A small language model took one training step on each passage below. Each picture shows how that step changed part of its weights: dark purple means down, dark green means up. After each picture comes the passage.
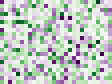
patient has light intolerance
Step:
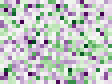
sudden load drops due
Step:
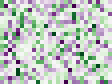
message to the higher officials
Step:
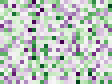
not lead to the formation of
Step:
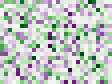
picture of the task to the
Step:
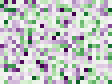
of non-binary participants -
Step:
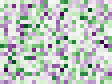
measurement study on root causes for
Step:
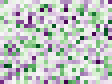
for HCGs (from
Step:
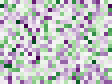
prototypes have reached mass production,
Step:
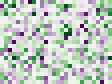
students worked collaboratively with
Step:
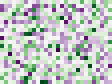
bycatch, and one of
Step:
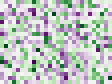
Figure 7 (d, e,
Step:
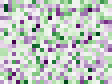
to generate ultraviolet pulses
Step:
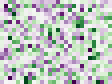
as mean titer of the
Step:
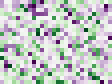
been proposed as a new and promising
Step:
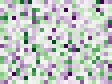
catabolised (Chen and
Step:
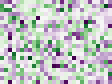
eqs. (5) and
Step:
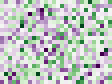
for several reasons: a) aspects
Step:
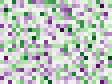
zones and explains differences in
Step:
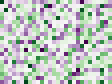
critical concentration $p_{c}$,
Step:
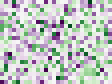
Adv. Funct.
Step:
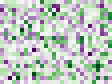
can disrupt transporting materials
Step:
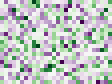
model parameter estimation, SIAM,
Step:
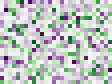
K. Khoryakov
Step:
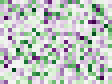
due to in-plane ac electric
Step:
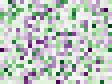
denominator is generated by
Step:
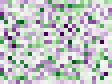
tahsil Alipur.
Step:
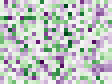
Khalifa et al.,
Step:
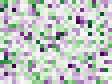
Figure 3: {$\Lambda
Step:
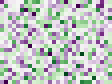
cleaner to first do the
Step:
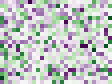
of the language, words with such
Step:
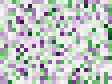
lossless, non-magnetic
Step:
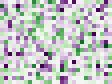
shows the main steps of this
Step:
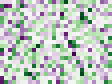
solutions for models of the geological
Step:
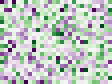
rather an attempt is made at
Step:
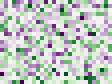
chains. [1]
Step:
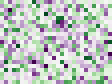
energy, with a top-quark
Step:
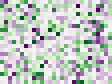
is easily seen to be identical in
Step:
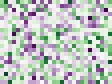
Universes,'' Phys.\ Rev.\
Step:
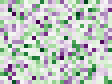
from different domains and society in a
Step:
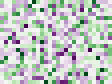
parallax of ω
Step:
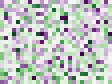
approaches have been further applied to a
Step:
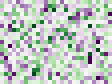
in samples with lower $I$
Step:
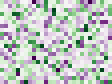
are homogenization properties and influence
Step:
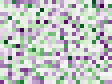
to music data. 2.
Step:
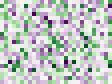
projected spectroscopic factors should be
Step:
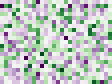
that use $\tau$ decay data
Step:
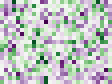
strong coupling constant where, in order
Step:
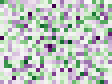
Several studies confirm that
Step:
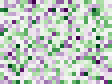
And now Africa has an impressive
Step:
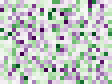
integral to human activities like running or
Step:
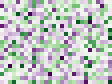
only two parton lines connecting
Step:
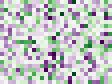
appropriate diet plans were made;
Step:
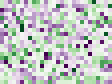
Conference, Babson
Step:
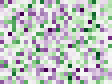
as pure vectorial and pure
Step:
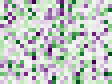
role of speaking skill in
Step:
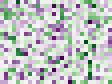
holes are presented in Fig.
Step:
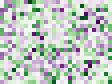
called an interval representation of G and
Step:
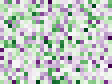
transformational process and output. According
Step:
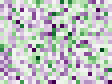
processes, its contribution, proportional to
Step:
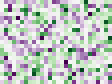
in emission reductions (about
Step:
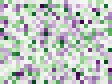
uses $HRR_{pi}$.
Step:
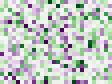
in the market which research has demonstrated
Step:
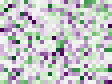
mathematics; it influences the
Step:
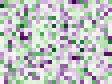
rate; - quick return of
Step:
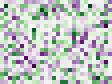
following:\\ 1. We detect
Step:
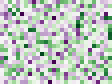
features of alternative tourism are that
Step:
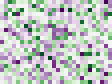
and Config-4). We
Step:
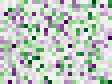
specific to the drug and for
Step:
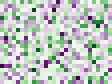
package and sold as a single
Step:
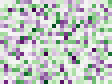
introduced the concept of interval valued
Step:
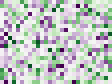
general relation between the solubility
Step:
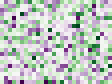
is the origin and impact of the
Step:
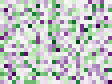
replicates was observed, and
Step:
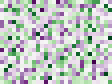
may explain reduced levels of T4
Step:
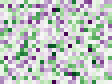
and consent of Enugu State
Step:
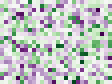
circles represent atoms, which
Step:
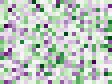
test is not the only method of
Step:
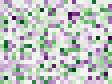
A Review Paper. Inter J
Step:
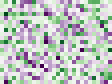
the last one is returned by
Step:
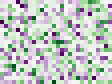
normalized the $r$-band number
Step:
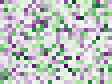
the structure. Carbon steel
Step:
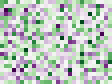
muscle to pump as much blood
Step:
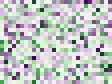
environment. In this direction, the
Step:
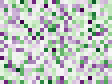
as a suitable material system to investigate
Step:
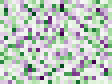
32 intervals of 15 minutes.
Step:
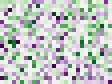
behavior, and perplexity
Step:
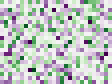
and free to move without binding and
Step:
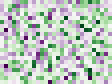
have a sister and that my
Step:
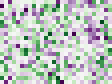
Electrostatic Field The central idea
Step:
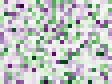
participants. We recall that the
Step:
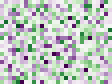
\enat^{ \beta
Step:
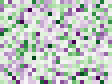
To compute the confidence interval of the
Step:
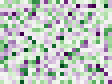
different from those of NSs
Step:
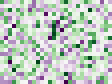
reason for the delay in project
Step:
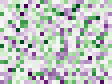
Femoral Approach
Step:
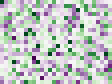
own identity to shape the consumer
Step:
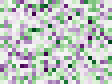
and the CP annotation schema
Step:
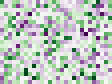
be studied systematically for fixed
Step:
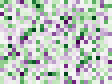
for the election of the zero
